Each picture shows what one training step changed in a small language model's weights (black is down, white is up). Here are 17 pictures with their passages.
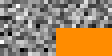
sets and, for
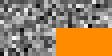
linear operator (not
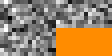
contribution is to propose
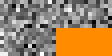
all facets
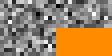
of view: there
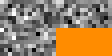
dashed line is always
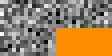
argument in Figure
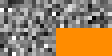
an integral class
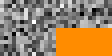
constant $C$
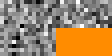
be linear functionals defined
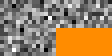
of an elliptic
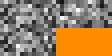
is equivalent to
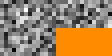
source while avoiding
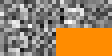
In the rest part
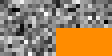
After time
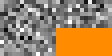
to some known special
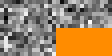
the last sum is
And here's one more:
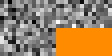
memory that would be
